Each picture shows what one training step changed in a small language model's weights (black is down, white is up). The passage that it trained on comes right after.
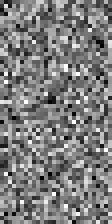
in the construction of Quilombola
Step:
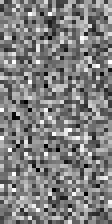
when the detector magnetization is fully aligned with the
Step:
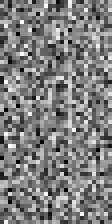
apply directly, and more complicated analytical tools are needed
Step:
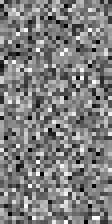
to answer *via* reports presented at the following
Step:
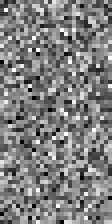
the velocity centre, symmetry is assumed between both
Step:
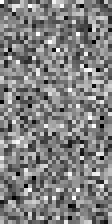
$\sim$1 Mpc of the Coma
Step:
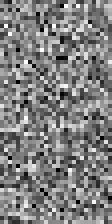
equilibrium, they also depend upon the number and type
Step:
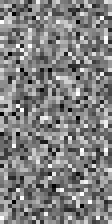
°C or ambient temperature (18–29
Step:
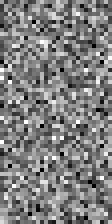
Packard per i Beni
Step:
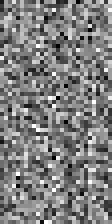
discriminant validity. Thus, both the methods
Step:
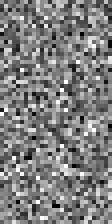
drug concentrations rather than by relying on static
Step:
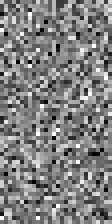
value is greater than 0.05. While at
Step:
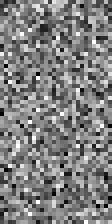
the dispersion measure of this pulsar at this
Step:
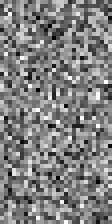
Oxygen absorption bands (i.e.,
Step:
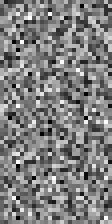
by the adversary, and that the
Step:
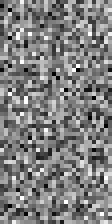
flue gas with 22 mol% CO₂
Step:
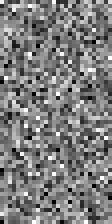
$\Delta L$ results are utilized to compute
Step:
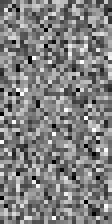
marine species that rely on ice for reproduction
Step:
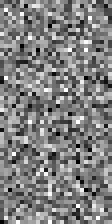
N - 1, \label{dra}
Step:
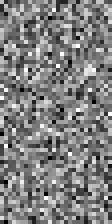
to identify unfavorable conditions.
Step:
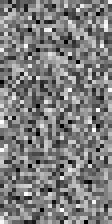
quarterly journal in three years.
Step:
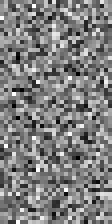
have alluded to above. Since
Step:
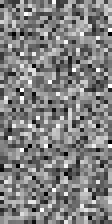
relative standard deviation $\sigma_r = 1\%$
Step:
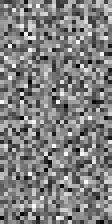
topological degeneracy and non-Abelian geometric
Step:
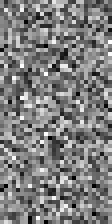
a low volume filling fraction. For example,
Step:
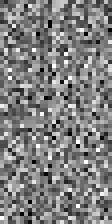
Newspaper and magazines were
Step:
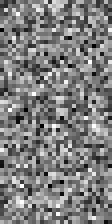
the six compounds shown to be effective in the
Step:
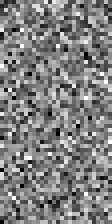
the area marked by the squares in
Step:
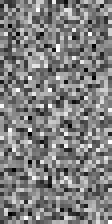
powerful tool for tracking and predicting user
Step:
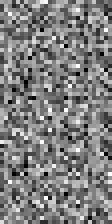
(2024). Evaluating the
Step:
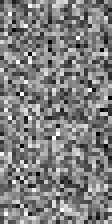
Legal and regulatory institutions working on
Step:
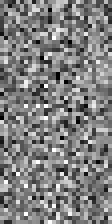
and advisory bodies supports strategic alignment with European
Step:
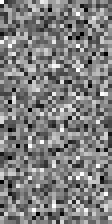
of Massachusetts and the
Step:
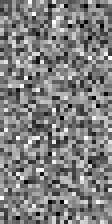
present calculations of the polarizability for the
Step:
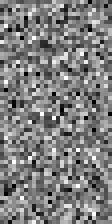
thus forcing mobilization of body fat
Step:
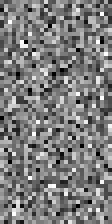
Koç, İ.
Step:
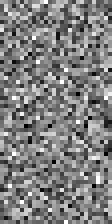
(10) that since there is no direct control
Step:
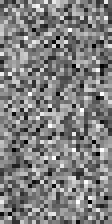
the ORNL/UGA
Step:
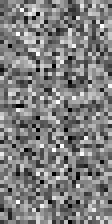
certain position, respectively. We set the fracture
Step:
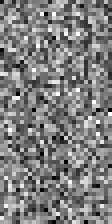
The latter make the scheme more robust and enables us
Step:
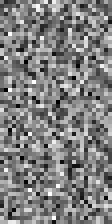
the CSS evolution. But, it is a
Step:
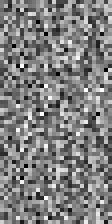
experiences and identification of best practices in relation to
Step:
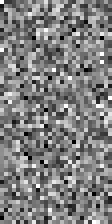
of whom possesses only a subsystem of
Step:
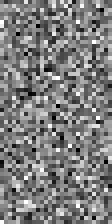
\ref{fig:fit1d}). If
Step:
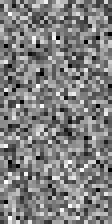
(PFPS) is more prevalent among
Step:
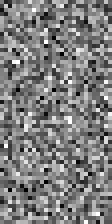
in each. We compare our findings to a simulation
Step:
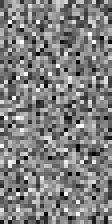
Institutional Herding Sias,
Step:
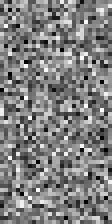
levels in AN [18]. This difference may be
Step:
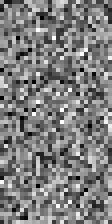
for immigrants in cooperation with
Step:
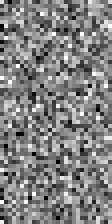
flow. That is, the Lie derivative in
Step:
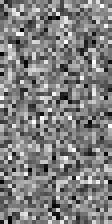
to its 6-chloro derivative unlike
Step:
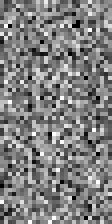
opportunities available to male and female apprentices.
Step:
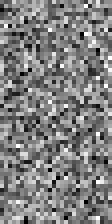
points out that the growth in income will among other
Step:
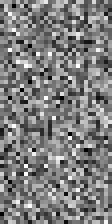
(aPEI) NPs and modified
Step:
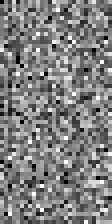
expectation values for a right-handed
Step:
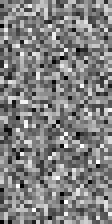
choice of empirical treatment is necessary to prevent severity
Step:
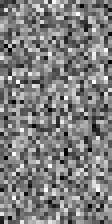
the same value of the Berry phase. In
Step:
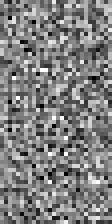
values has a much larger effect than the difference in
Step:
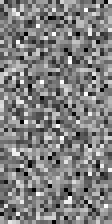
to bring the Self back to what is
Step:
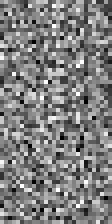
A Table A1. List of the
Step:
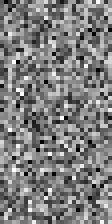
weak learners, typically presented by decision
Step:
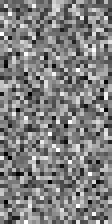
were performed by Elizabeth F.
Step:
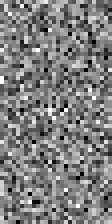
(c) and 4μN
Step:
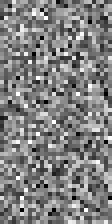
agreement. Their presence could be linked to emission
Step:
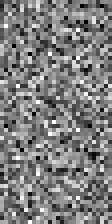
unacceptable result that bedevils
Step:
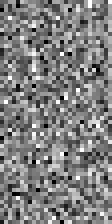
undisrupted microhalo. The straight
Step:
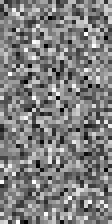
to temperature instability during growth which would normally
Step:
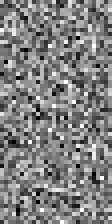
experimental data, with the constituent characteristics,
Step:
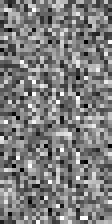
and the universal Schrödinger equation
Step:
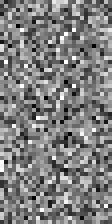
at cost required a reduced focus on supporting analysis directly
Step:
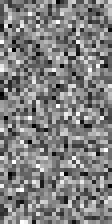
technology, in particular in the H22 condition.
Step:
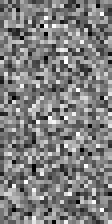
mixing of the stau is achieved by large
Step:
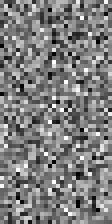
and AK-9 were noteworthy
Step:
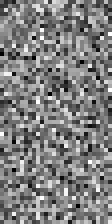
the positive ionic contribution is dominated by
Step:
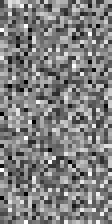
37 Italy 2 Spain 1 Chile 8
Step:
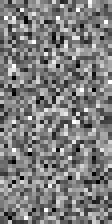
critical point have failed. The approach described above
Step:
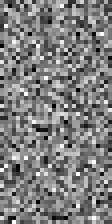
and without giving explanations. All the information
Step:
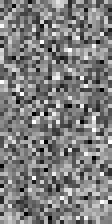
dense and pair-loaded environment, the
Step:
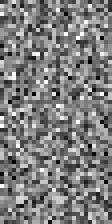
data 8. Final report <ol
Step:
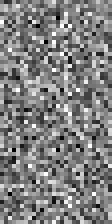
\end{eqnarray} The two latter integrations
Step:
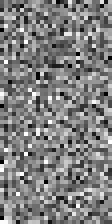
usually understood as a gauge fixing. When solved
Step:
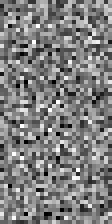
level of water delivery service to farmer
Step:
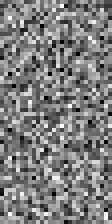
their professional skills. This policy will increase women's
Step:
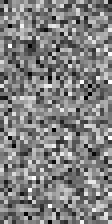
terms of debt and chronic health issues.
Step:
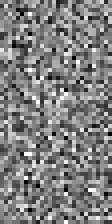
had not made as much progress as we had
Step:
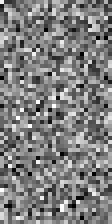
of stakeholders at the national level, balancing
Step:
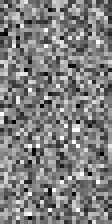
studies by Sheba and Ahmad
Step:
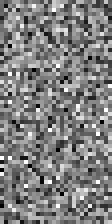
these kind of corrections). It is natural to ask
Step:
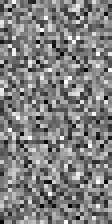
hours (6 epochs) on the
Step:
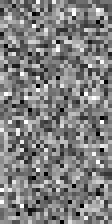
natural gait of biped robot
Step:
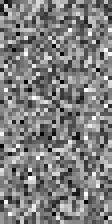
in many other aspects of the literary process.
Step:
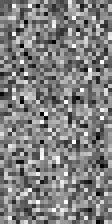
First, in Euclidean space, we
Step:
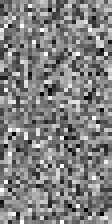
goals and assesses the four main directions of
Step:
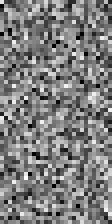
of the interaction. In accordance with the analysis
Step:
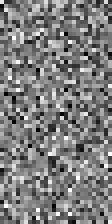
of particles initially increases and eventually plateaus when
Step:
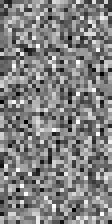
results and moreover the usage of a priori
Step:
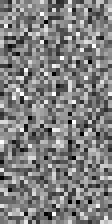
relationships, influencing how we perceive
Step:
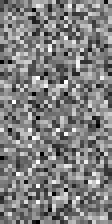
problems (e.g., ImageNet
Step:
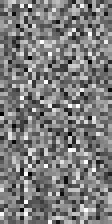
4 10 Temperature Night-time
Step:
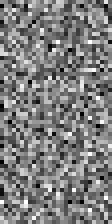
FACTORS AFFECTING
